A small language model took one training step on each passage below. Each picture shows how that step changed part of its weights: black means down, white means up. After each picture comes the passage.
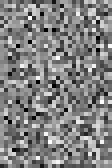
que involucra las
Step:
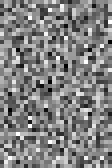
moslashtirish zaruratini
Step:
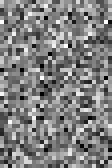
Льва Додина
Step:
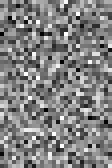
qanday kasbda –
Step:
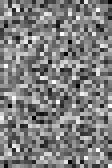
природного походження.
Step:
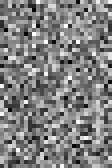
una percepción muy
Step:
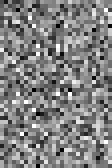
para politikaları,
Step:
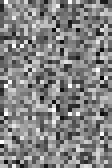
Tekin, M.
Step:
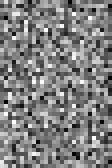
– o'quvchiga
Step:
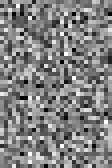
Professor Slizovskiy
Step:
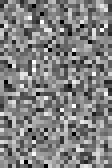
religiosa limite a
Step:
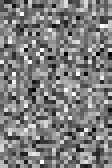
деб ҳисоблаган
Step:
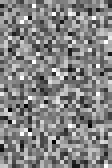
torno a la compleja
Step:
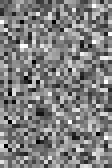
em meio a uma onda de
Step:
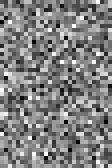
оподаткування та
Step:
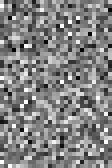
los restos humanos y
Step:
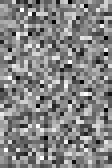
J., Madeira Di
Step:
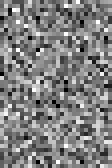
système agricole
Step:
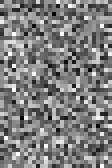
berilishicha, oq
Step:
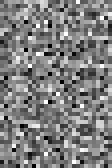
دوم: گفتار
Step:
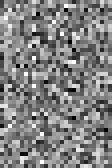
chidamlilik va
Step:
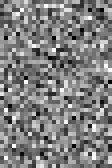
três vezes, de
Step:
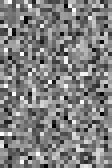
represents a tool that
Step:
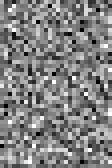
Des Compétences
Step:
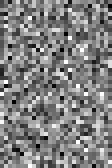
concentration and activation
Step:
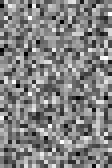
usinagem empregado
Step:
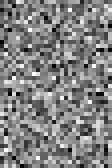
collaboratifs de
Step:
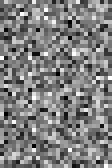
a mayor cantidad de
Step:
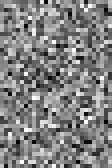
de la Unión para la
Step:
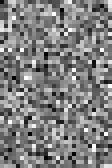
mumkin [12]. Tadqiqotning
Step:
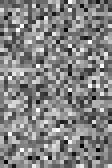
Chris Milk,
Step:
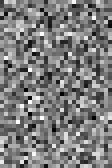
prática docente. São
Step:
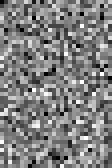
de unionism au fost
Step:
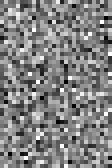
maqsadini yuzaga
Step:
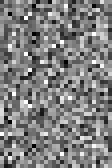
toda a campanha
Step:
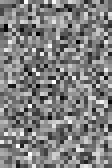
Nós o fizemos pelo
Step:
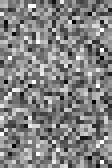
слів за FVT
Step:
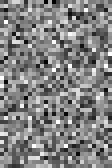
cambios culturales
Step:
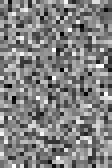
shaxsini rivojlantirishni
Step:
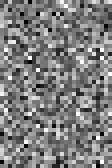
связанных с развитием
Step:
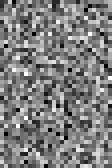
boshdan kechirmoqda:
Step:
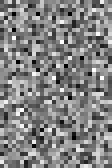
va zamonaviy tafsir
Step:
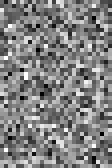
Л. розкрито
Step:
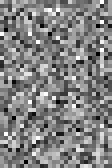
en la Facultad de
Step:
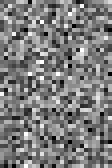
zunächst die
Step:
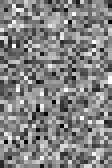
¹⁴ *Inside
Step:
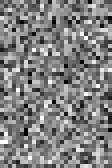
Moldawiens im
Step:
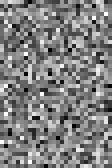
Comportamento, Programa
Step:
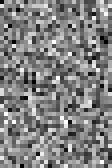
у зонах впливу
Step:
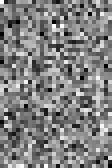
sido definido como una
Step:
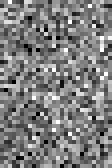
de los habitantes del
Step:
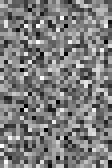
mavjudligi hamda bu boshqa
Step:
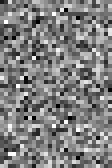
أو من وضع
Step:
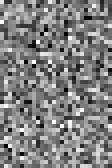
assessing maternal
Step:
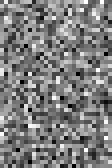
сказуемого оно
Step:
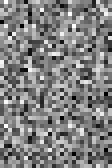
аспектів діяльності
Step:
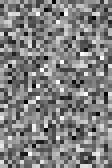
диагностику их
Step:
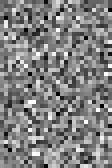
de Francisco:
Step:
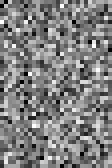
deyarli 70 %
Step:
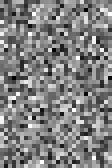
ранглар тўлкини
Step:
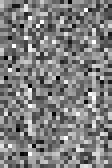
формах), а на
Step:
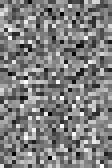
браун кросс
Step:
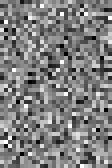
grau mit schwacher
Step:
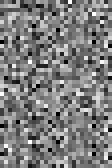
erishish uchun qalam
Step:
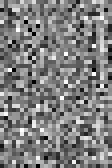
a Evropském
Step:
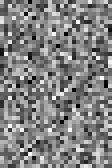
xil buyumlar,
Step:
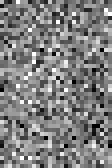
for Strategic & International
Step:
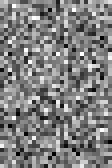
ba'zan kasallik
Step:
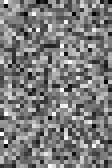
do grande capital.
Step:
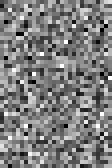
антитезы. М.,
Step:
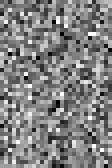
bilan bir qatorda,
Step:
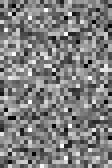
merosini saqlagan
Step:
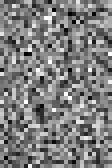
ya que esta especie es
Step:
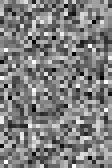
буде знайдене
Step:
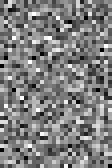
facultad de protección
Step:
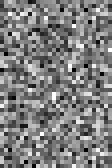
М. Використання
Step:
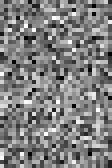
o'sha sevimli
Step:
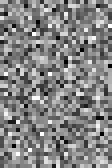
est autant, voire
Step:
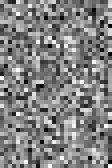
onların təlimlə
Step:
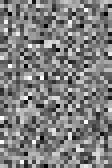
Paz. Abstract
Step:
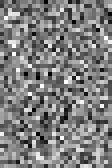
Received: 20
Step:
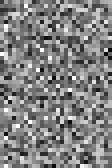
C., & Galiana,
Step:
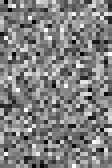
"Análisis del Modo
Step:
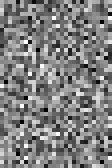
P. A Função e
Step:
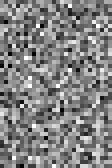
utilizará como lengua
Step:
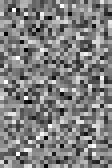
orqali nafaqat milliy
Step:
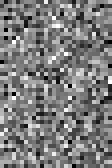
в составе единой
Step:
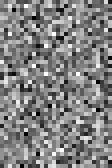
bilan quyidagini
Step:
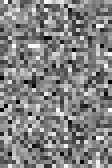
ruang sisi datar
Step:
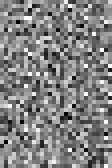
und Judit Simon
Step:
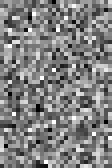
iniciativas que promovem
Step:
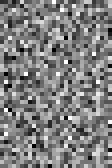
mumtoz adabiyotda
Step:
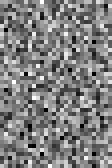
detailed study of the
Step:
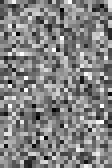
mumkin. Kuchsiz
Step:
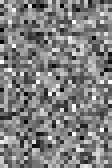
tegishli turlarini
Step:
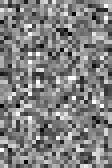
melakukan pendekatan
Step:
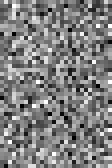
**Santa Fe,
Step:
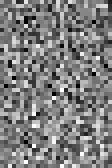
de Ribeirão
